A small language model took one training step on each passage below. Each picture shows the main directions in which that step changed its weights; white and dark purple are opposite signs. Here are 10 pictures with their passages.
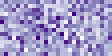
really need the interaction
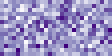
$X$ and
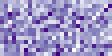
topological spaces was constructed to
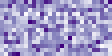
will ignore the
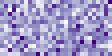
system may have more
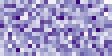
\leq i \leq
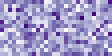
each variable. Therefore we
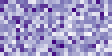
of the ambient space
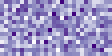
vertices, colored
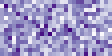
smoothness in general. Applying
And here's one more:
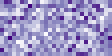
By Gosper's
